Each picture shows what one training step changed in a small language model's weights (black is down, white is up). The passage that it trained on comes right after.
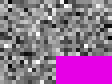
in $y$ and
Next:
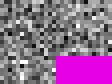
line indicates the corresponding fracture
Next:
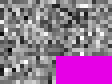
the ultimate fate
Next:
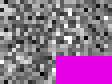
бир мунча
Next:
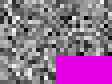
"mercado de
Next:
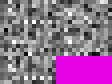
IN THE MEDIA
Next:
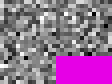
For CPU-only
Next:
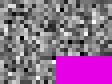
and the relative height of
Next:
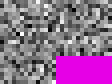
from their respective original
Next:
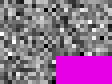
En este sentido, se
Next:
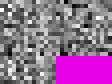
e óleos,
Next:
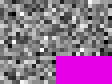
holes} For illustration
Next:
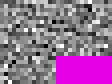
extracted shift values decrease
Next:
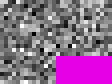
ekan, “Kech
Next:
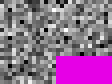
\int \frac{d
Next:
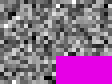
magnetic moment of Fe1,
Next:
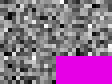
However, we have no
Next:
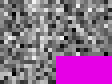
unknown we take it as
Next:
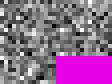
addition, we assume that the
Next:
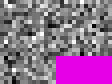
of the point groups in
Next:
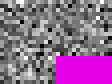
cross section, dipole
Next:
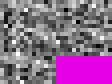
expected to align closely with
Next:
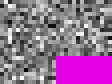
in the outer part
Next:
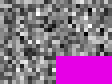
but still the case for
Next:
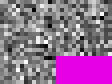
caused by the variation of
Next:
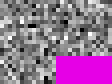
the cavity 1.3
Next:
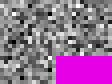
$\left| \Phi
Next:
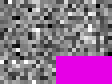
boundary conditions. It is
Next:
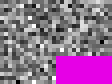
oladi. Bundan
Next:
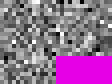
are provided. We assume channel
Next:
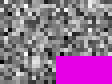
explore the connections between
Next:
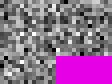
then proceed to describe our
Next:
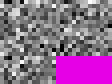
is therefore important to characterize
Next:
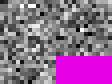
Nasr Forobiy
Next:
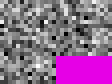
de visualizações,
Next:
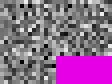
negative energy states for electrons and
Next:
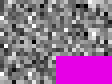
density measurements. In cases where
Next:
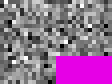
the LISP method as
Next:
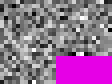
Esa opinión
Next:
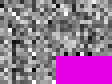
en realidad no les
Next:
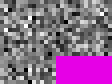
variance of a local operator
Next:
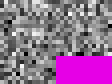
the simultaneous test. We
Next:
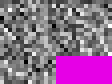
luz, no hay
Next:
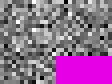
binary systems were carried out
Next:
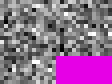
expected to be filtered out
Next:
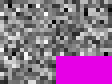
Kalium permanganat
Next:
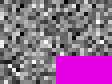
Pre-search Data
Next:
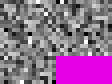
los fragmentos más
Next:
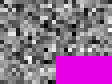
Tabutin et
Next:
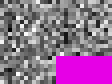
QCD, more is required
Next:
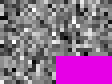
one design decision we need
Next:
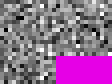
from non-universality
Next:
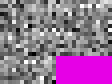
3. Biroul
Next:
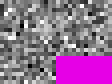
prédilection de la
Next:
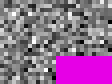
readily identified by calculating
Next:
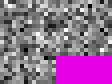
of the outgoing
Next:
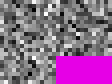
modes} As noted,
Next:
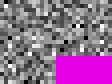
артериальное давление
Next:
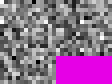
máximo de la
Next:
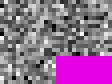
таких, як:
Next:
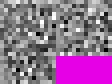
by \begin{equation}
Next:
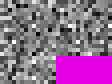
An {\bf algebraic
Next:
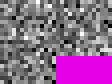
в России, в
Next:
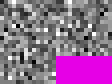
olish masalasini oldindan
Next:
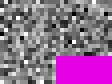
gap, the spin-wave
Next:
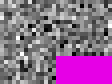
one hundred), which
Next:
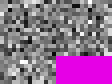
BeO target, is a
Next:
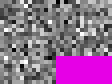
Debye mass in the
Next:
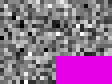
за методикою
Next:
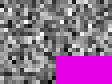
A mudança do
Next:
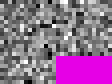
that for their IT human
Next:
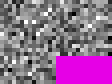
Venezuela, es necesario
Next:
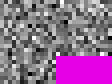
the main campus,
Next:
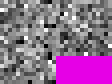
(2) monthly
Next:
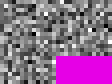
area of propagating modes
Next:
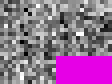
to quantify the
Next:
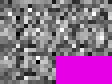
– bug‘ va
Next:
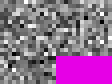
tuzish orqali amalga
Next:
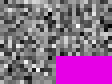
point itself, but near it
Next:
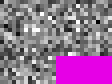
chose for partite A
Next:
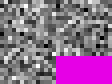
wavelength step the amplitude of the
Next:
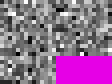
das Zünglein
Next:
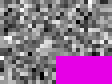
three flares have been
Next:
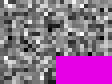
of the history of items
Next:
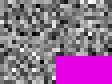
sport turizmi.
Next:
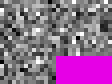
Data Centre, the
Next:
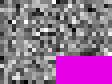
TO THE PAST
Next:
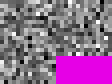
и инновация*
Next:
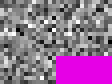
(Cordeiro &
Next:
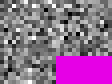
and $P_{\tau
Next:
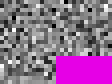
& Manalo,
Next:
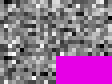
We report on new results for
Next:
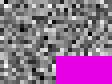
في نتائج
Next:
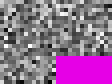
gaz à la recharge
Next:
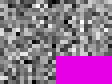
A família também é
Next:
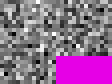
la misma carpeta
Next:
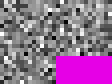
me the importance of the
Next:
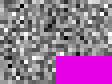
dark grey region is the
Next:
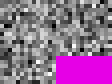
a circle, since such
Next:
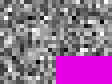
faisant partie de
